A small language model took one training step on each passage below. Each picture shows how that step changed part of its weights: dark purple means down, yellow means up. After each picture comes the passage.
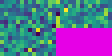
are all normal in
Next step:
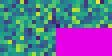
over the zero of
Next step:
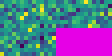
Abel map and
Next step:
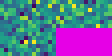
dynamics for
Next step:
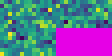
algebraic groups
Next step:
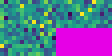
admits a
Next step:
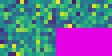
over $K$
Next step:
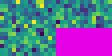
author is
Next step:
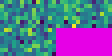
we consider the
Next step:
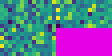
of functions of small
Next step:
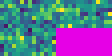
Since the nonlinear
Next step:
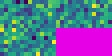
degree $d$.
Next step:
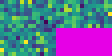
study the possible
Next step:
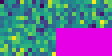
work, we are
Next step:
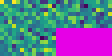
the pairings of
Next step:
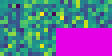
in addition the
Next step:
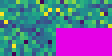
\subseteq A +
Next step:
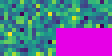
on the space $
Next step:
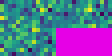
is within
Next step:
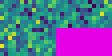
can in fact
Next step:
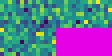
where $R$
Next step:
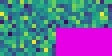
flowers of
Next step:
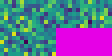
in the case that
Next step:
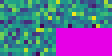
In particular,
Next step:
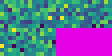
The compatibility
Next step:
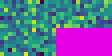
approximating a
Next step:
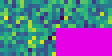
induced by the
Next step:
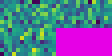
we have to
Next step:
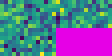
the spectral
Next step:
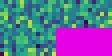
injective in
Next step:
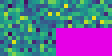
seconds per
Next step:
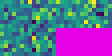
\] subject to
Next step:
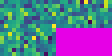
high probability the
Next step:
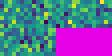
faces and
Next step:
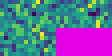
Science and
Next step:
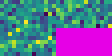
(s \in
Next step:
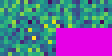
only in even
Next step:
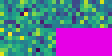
for the singular
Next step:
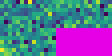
corresponding critical
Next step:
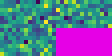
\noindent {\it
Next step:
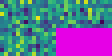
case where the
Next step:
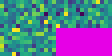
and $\im
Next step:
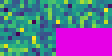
curvature under
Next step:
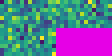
our method to
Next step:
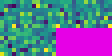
& \vdots
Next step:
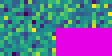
matrices $M$,
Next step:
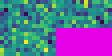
have \[
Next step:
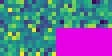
this, we
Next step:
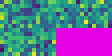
part of the proof
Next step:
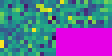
well defined, see
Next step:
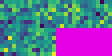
In the set
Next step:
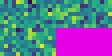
the shape
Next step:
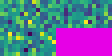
to the left with
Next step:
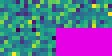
points $M$,
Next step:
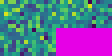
$ we define the
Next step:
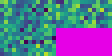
the former for
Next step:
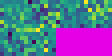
Proof.} Since
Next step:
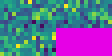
\] Thus if the
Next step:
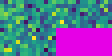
the series
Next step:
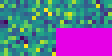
u \cdot
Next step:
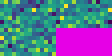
\hline Group
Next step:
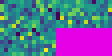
is defined as
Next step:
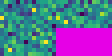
exists a point
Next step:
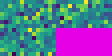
output vectors
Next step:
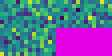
Q/B and
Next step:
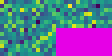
upper bound on
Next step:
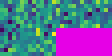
of Korea
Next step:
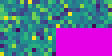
there is no
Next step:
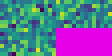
$d$ is
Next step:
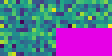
Let $p$
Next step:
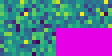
for times
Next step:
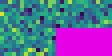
proposition which gives
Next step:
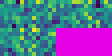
also to prove the
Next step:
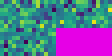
It follows from the
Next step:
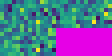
multiply by
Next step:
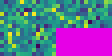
modes for the
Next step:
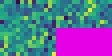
provided by the
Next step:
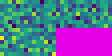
\beta$ if
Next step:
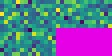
\ldots ,
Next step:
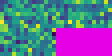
0$, then there
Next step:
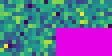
the case of vector
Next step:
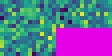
$\sigma $ is
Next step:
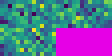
seen to
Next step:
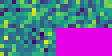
stability and
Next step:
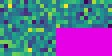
respectively. Here
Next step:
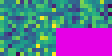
first consider the case
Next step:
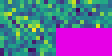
action of
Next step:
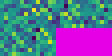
ideas with some
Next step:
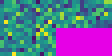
sets with
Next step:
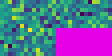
that for all
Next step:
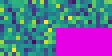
triple, and
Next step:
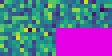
characterization of
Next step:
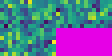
This is the end
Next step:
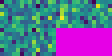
results we need from
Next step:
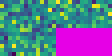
time $t$
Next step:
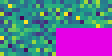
\over \alpha
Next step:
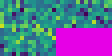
can also be used
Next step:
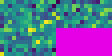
Y. To
